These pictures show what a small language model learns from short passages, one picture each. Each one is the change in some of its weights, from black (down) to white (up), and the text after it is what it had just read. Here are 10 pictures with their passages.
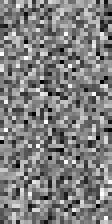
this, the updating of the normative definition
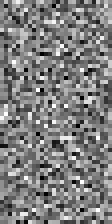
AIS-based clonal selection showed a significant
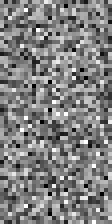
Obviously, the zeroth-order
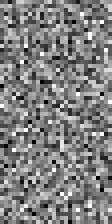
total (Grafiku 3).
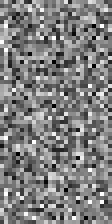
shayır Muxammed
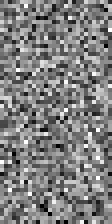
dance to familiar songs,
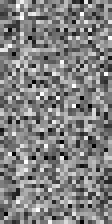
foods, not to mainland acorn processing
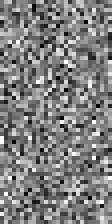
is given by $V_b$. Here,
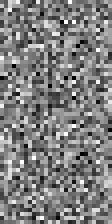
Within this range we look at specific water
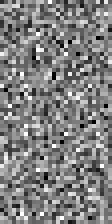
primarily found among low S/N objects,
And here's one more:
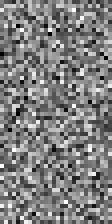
objetos menores (estimulando
